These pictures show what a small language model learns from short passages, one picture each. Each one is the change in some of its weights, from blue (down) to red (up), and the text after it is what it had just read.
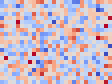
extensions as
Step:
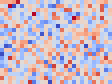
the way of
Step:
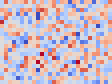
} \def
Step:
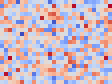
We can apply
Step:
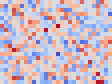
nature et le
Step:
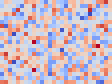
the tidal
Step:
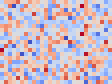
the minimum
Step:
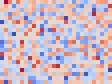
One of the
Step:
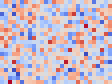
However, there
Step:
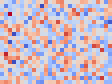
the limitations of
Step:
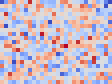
present part of
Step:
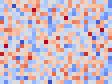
of both A and
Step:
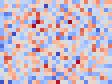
meses de
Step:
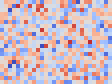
for pion
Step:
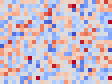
can also be used
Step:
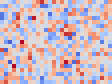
bir qator
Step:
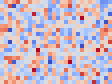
the gauge
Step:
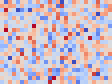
a reliable
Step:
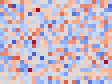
examined how
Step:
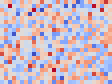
needed in
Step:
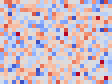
the column density
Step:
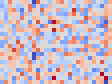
modification of
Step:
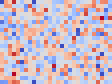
limit.\\ The
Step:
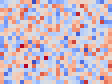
and Potential
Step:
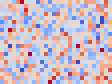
gains of
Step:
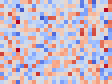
calculated in
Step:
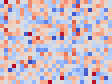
or reduce
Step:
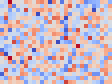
The solid
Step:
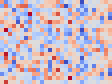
a fachada
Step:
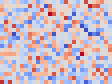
cone with
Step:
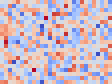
the observable
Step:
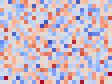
conducted at
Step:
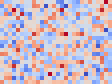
mediante la
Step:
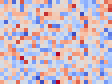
would be an
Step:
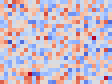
by the mean
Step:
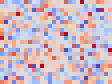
rarely been
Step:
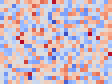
position along
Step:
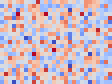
be identified
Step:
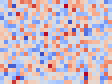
user could
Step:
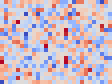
square well
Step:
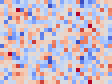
are not very
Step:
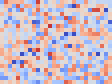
to compute
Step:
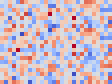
is not included
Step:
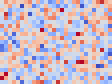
MF and the
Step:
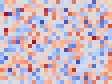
and $\ub $
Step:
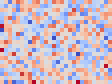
upper number of
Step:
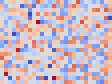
discussions imply
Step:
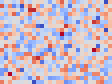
agreement with
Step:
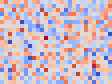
that the peak
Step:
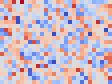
through the
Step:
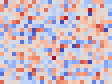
object has
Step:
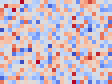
is able to
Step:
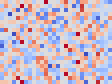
A fin de
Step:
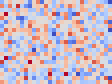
In connection
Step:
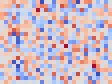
for the experimental
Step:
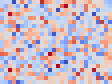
this setup in
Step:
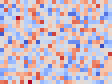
en lo que
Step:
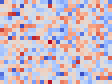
As seen in
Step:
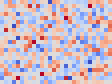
$d$ is
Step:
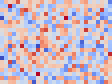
in higher
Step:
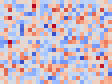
Note that
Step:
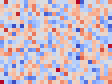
a comparison
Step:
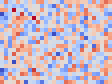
Lucy and
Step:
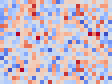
el Sector
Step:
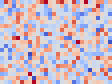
de nadere
